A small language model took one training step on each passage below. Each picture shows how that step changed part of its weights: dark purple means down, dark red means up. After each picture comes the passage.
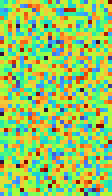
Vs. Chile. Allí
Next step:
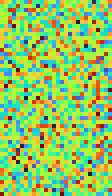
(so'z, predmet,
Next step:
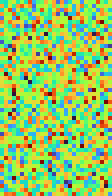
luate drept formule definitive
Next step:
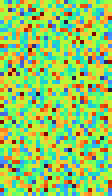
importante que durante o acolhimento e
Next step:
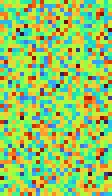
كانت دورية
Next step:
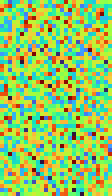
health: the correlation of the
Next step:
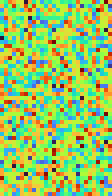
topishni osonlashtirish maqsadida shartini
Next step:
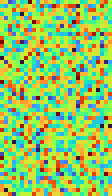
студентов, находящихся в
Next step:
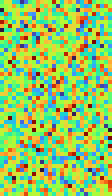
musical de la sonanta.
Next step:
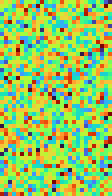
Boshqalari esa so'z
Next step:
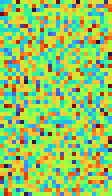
на мястото на
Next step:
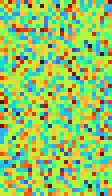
qanday g‘amxo‘rlik
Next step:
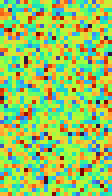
e Silva (2015) revelam,
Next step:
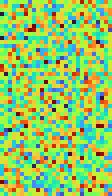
revolutsiyasi” kabi tushunchalar
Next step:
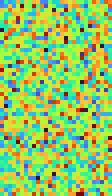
ijtimoiy kasbiy hayotiy faoliyatiga
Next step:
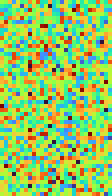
lo que expresamos. Oña
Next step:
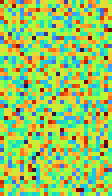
в електронній формі та
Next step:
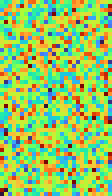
que acabam sempre no mesmo lugar.
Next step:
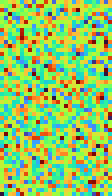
Pada saat dirumah,
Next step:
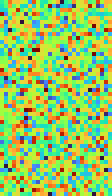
последние годы наметилась
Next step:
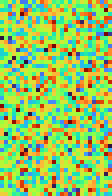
[1-3]. Rivojlanish
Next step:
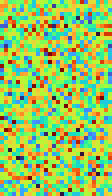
âşığın da şiirleri
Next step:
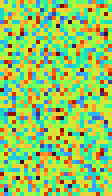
(temos as corridas
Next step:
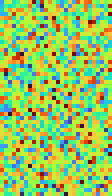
амалга ошириш, инсон
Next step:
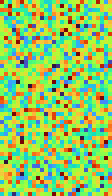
ході проведених досліджень
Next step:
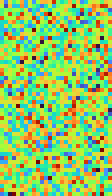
assédio institucional, dificuldade de
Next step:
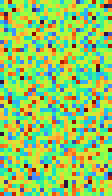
oxidation pattern. All
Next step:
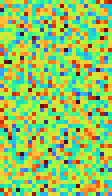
besar peserta pelatihan adalah
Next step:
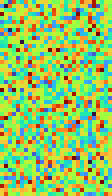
permitem realizar modificações no material sonoro
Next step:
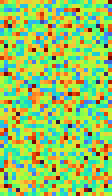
Tarbiyachining siyosiy
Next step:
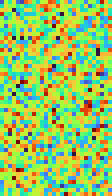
Norte-americana e no
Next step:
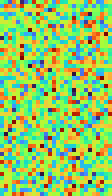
dari 33 responden yang diambil menggunakan
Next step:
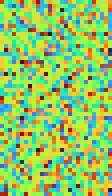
хорижий давлатларда
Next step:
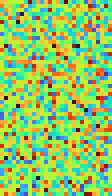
mablag‘larini amaldagi
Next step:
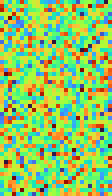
desprende claramente del expediente
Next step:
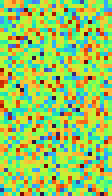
subrayan la forma en que la
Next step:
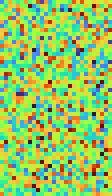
estáticos que removieron sus
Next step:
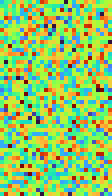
en una toma del pueblo
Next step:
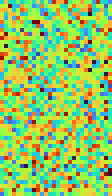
motor penggerak yang tidak
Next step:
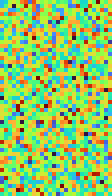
145]. У процесі перекладу
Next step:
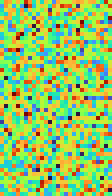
пути развития. Культурная
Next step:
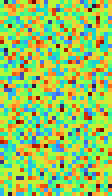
Київського університету
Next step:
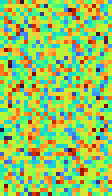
e saudável na atenção
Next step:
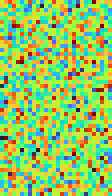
multicritério para determinação das áreas
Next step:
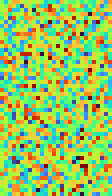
час прямого і повторного
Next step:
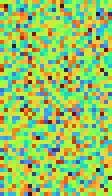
інформація має залишатися
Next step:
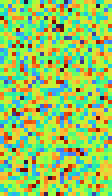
tushadi. Yurishga harakat qilsa
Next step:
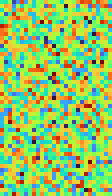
acquérir que de la
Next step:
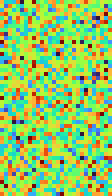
Устемиров Ш.Р.,
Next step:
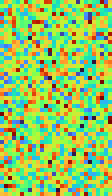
stellt sie praktische
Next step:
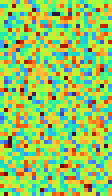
Theory and Modern Network
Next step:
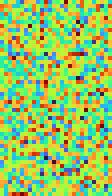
sanatlardan ayrılan bir
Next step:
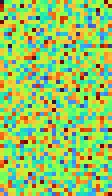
o antivalor). Es decir,
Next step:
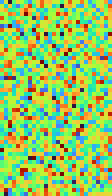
Keywords: artistic image,
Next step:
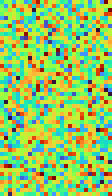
limitações, devido à subnotificação
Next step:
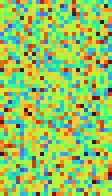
hatto quduqlarga tushib
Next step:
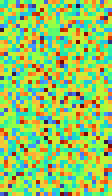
bilan ifodalanadi. Tadqiqotlar
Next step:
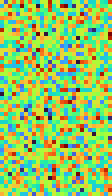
diversidad cultural y la creación de la
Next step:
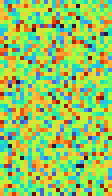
korxonalar faollik darajasini o‘zi
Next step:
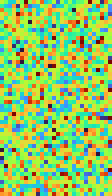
efectelor actului juridic civil
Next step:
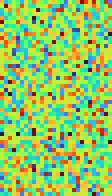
frames inside, fitting
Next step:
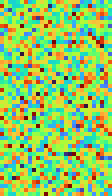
reducirse el poder de la
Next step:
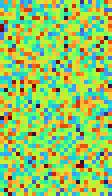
ishiga juda katta e`tibor
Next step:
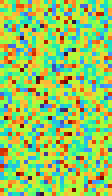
RAQAMLI IQTISODIYOT
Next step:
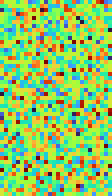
актуальны только для России.
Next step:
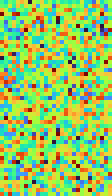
Однако, похоже, что
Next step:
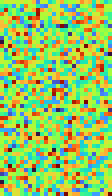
bog'liqligi ham yoritib
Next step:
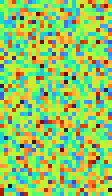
o'g'li, Alisher
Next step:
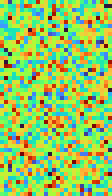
фитнесом на функциональное
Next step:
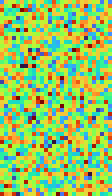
Эдвардом О.
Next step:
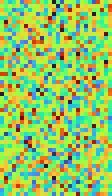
умовиводи індивіду.
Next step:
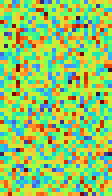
jasaytuǵın, sol
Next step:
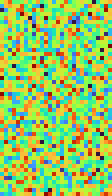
an den Messstellen war es in
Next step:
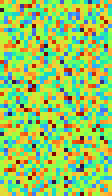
thoroughly explores methods for
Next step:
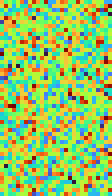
tuyg'usini beradi.
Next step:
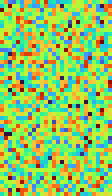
الرائق شرح
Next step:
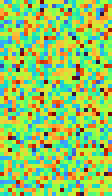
или обстоятельства, в
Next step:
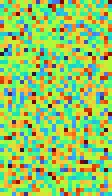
frazeologizmlar tahlili.
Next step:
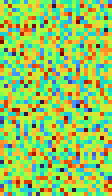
va qo'llash imkoniyatlari dolzarb
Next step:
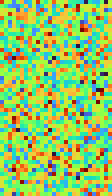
cát trắng,
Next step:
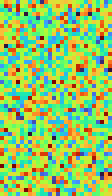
объёму заимствований в
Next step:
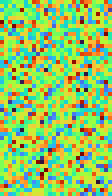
процес гармонізації
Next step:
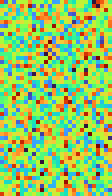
la ciudad como un organismo de
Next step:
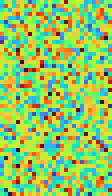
(Бухара) Рахматова
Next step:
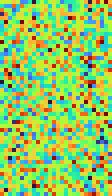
Управлении печати и
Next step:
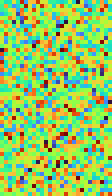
8. Фукуяма,
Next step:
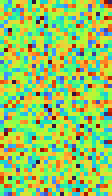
ocupação do Oeste Paulista se
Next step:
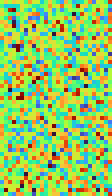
cérebros se expandem
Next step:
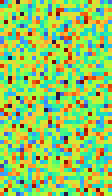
BY PINE STANDS
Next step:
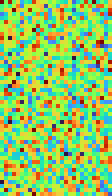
dobramento e dessecação dos
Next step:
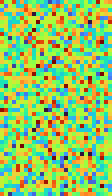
os bens integralizados não são
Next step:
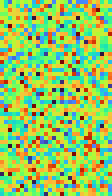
fortalecer los vínculos entre la
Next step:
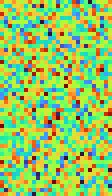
os perfis teóricos e metodológicos
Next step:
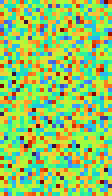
qiymatlariga o'tamiz.
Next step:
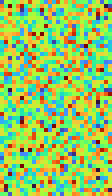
procedimentos estéticos foram realizados em
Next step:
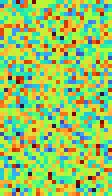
kiyai dan santri di
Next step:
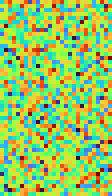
jalb qilish usullari;
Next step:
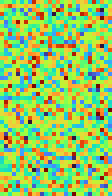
propício para a implementação de projetos
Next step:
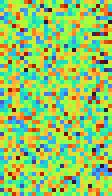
il risultato dell'estrazione di
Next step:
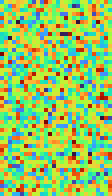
che si dispiega ²
